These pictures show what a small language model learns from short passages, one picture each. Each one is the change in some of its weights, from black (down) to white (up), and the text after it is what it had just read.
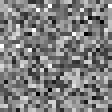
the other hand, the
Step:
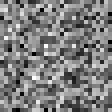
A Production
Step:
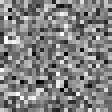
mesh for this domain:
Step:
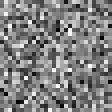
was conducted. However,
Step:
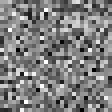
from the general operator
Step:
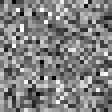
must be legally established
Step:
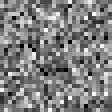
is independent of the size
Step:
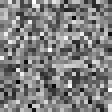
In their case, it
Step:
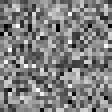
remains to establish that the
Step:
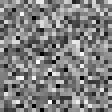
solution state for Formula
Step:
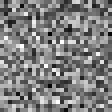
Conflict of
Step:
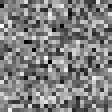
are situations of use that
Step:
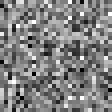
$R \Gamma
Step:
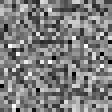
the monodromy of
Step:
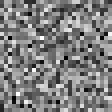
in a different manner.
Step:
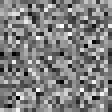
and needed for the process
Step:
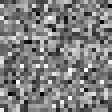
are developed at an average
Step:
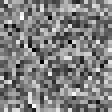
is a classical approach%
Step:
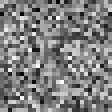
of Ukraine
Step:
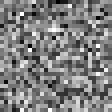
the work itself,
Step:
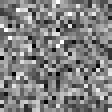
c_k$, then
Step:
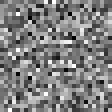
is a projection operator,
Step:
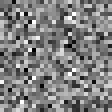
\\ \nonumber &+
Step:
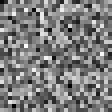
modified version of the classical
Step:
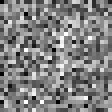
's. Using the
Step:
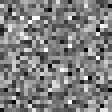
target the late phase
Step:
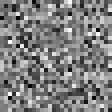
the following Lemma, where
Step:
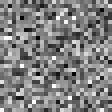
retirees based on
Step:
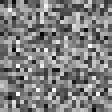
two groups of factors
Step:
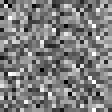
variant of the
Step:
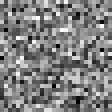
long discussion etc. 4
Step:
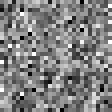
$C' \subseteq
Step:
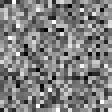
It is the most common
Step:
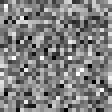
USA Ten years
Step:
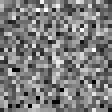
we regard $\mathbb
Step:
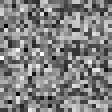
the combination of fuzzy computing
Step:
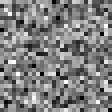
market size 3.21
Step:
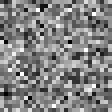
whereby steeper
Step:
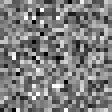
model (see,
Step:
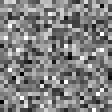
Percent Valid
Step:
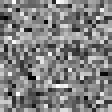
work will be accessible
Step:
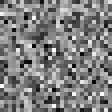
species to provide new information
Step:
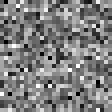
metric of positive scalar curvature
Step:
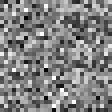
Riemannian manifold with the
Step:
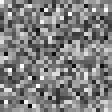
the isothermal
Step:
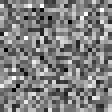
leaves the researcher's
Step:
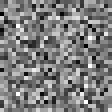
cost. The output of
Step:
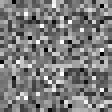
support? <input
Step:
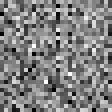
want to ask you.
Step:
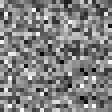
= R[\ddot
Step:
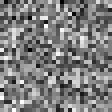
generated nonnil ideal
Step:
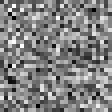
Specifically on the
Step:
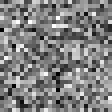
criminal proceedings
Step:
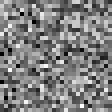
of the decision process that
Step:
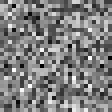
on executive
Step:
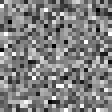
that minimize area},
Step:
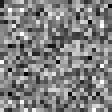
major elements of working capital
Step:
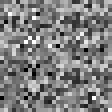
However, as previously
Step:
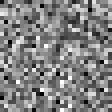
articles. As
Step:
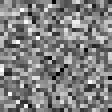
and wireless
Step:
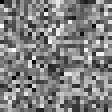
discrepancy between the
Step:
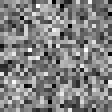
intestinal tract
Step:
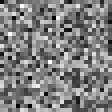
City, Ho
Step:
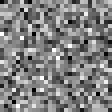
concentrates on presenting
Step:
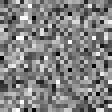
occurring is given by
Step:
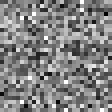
Positive role model is
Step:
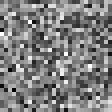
F. Increase
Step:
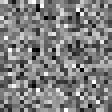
Honestly 13
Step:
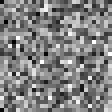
second author defined a
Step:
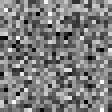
The Lebesgue dominated convergence
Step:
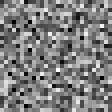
mentioned input parameters, during
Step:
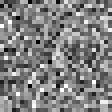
Assume by contradiction that
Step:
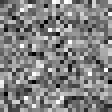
E_i which measures
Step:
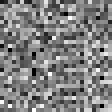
extreme nature of the
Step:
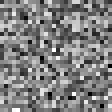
into account the overall
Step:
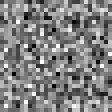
78 described species
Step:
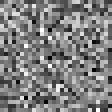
in the the sense of
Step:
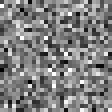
data mining / text
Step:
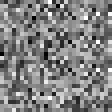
a suitable choice of
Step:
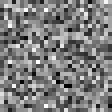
with CSI errors
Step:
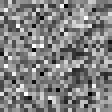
exist. A few,
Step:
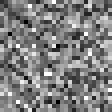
more detail and hence more
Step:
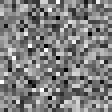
the microscopic scale which
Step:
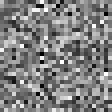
squares we assume the
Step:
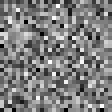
Variation in predicted
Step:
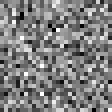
and use them to produce
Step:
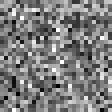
We start by choosing
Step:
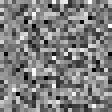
the cost, size and
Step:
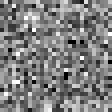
on $Z$ is
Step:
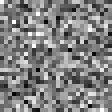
current residency of the
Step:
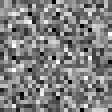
and others 2013) describe
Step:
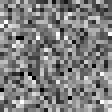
is non-zero just
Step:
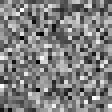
in the digital world
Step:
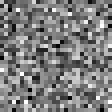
vigorous and
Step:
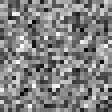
numbers $\varepsilon,
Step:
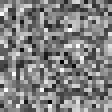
a QR decomposition in
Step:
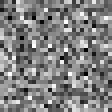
- I(\varepsilon,
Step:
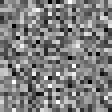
it can not give an
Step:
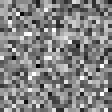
for ensuring the future development
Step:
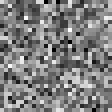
needles with bare
